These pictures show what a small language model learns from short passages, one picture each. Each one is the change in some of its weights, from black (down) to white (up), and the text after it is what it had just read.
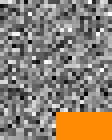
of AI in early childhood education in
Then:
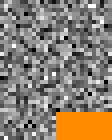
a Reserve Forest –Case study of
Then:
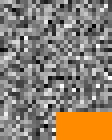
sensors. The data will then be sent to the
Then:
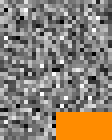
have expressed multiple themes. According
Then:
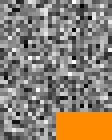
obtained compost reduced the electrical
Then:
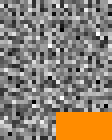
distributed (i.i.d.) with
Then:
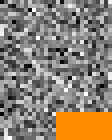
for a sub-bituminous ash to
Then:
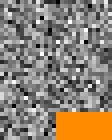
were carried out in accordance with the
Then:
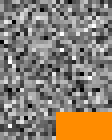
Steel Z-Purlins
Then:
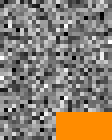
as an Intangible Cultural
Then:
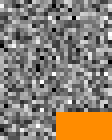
back. Common therapies for snoring
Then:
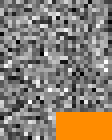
encourages the musician and the learner
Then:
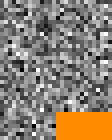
social model lead to changes or even to the abolition
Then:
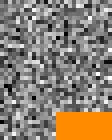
because S1 is not included silica
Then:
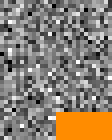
Subsequently, he decides to
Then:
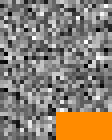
communicative competence in part of the students.
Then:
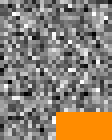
contract between a low carbon electricity
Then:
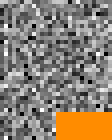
Fe ₂ O ₃ CaO
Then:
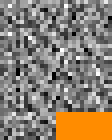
Haslinah Binti Mohd
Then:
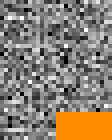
in the cowshed at night and allowed
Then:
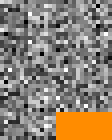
teachers in professional fields have a relevant
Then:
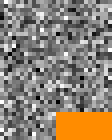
to build custom faceted search
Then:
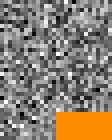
known project for cross-border transfer
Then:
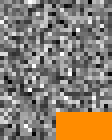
reduces the heat transfer from the wall.
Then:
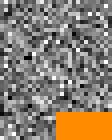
GM = gall midge, BLS
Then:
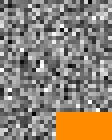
with other studies (10,11). The male to
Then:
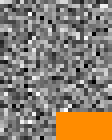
of distance for test environment to real environment is 1
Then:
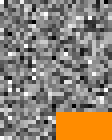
1 online breakout room
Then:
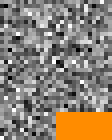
thinking about the principles of
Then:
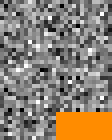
(ENMs) in recent years.
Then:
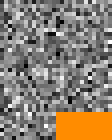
20–40% PC into PLA with
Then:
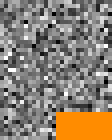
interesting dual structural bearing system,
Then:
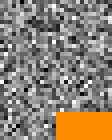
lower values of β . Decrement in
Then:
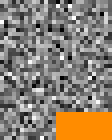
attractive. Rules are readily
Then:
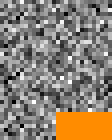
33. Link, Jenny, et
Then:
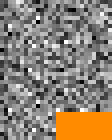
instance, the toxicities of metal
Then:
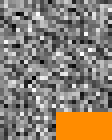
to simplify the process of robot
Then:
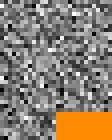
that had at least a lockdown
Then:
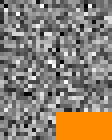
stable over time in absolute
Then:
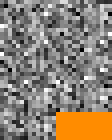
some extent to the level of academic performance of
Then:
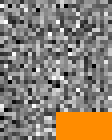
radio communication i and $[j\ k\
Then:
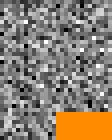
al. 2018). In any of these learning
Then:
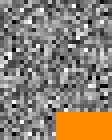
X-ray sources, monochromatic
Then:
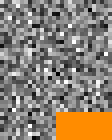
part as well as Oxidation Values of
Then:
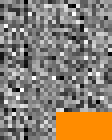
in addition to the tasks and control.
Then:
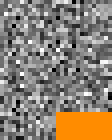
of the Children's Court for the
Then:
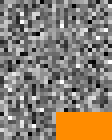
Cheshmedzhiev I.,
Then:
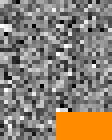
Calculated volumes of these stock
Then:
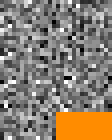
2- Table 1. Analytical and
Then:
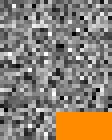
Discrepancies will be addressed by
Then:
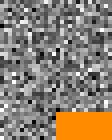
Cleak & Zuchowski,
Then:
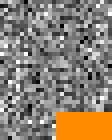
health crisis has reinforced the significance
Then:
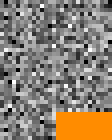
that *Indang* Sungai
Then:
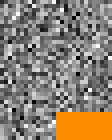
PIC was 0.749. The sample size,
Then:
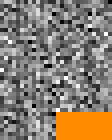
interactive, giving the operator his
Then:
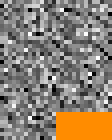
they are overtime, this are yielding time
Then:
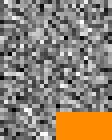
allergy often associated with synthetic
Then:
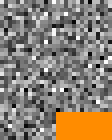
include Fantasy fiction,
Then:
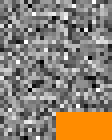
were collected. Consent for publication Not
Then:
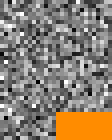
the Lord Chancellor under section 46
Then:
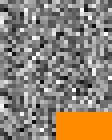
rewards given to employees in exchange
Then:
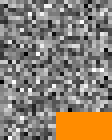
measuring particle 5 number concentration in the
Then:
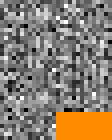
the definition of M.M.
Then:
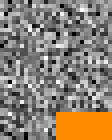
material for non-literate L2 adult
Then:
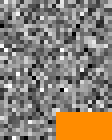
Guadagno, L.;
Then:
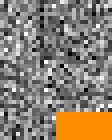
behavior of a marker (colorant)
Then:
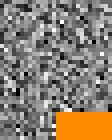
geochemistry. Prentice-
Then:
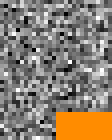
governments that address the fundamental challenges
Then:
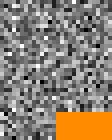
contributions All authors contributed to
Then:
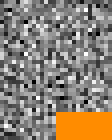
was caused by Isis' tears
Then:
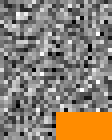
reducing. Also the control parameters vary in the
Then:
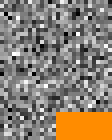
Selection of subjects (Random
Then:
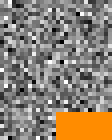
hexagon, and octagon, and
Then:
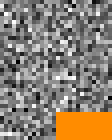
in *Sociocultural Theory
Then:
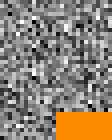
careful substantiation presented in
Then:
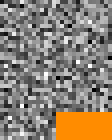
key enabler and identifies profit
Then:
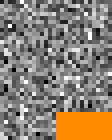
play presents the story of two married
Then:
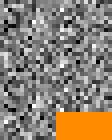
(c) and (d) are the 10
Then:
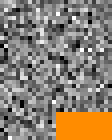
2002) can operate over a wide range of
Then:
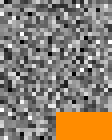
makes it easier for micro and small
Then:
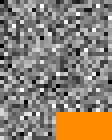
multivariate polynomial
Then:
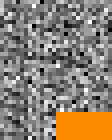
structures, such as the insulated rail
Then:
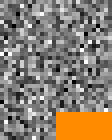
outlet, wall-ventricle
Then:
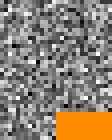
to achieve identifying goals, identifying
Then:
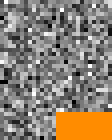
at the dawn of my final
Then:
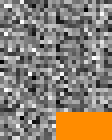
fasting have shown feasibility and a positive impact
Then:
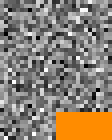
slowly It seems there will never be
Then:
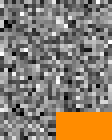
Czech Republic. 10. R.
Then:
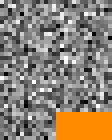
boost employee morale, and improve
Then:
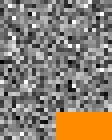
even with the aid of appurtenances, a
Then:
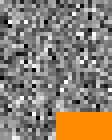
protein, 2.44% lipid and
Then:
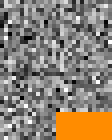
many as five people (17%), above 15 years
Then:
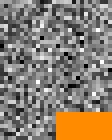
of color and lightning. We will consider
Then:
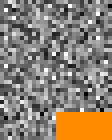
very high, with an overall mean of
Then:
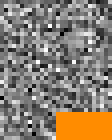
crack driving force for two types
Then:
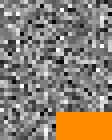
elements of data annotation include (1)
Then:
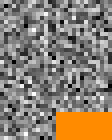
introduces complex legal and ethical
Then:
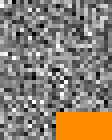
living environments. Keywords:
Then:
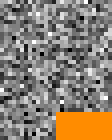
at the same time addressing its primary limitation,
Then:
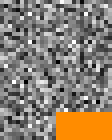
as part of their governance work. The
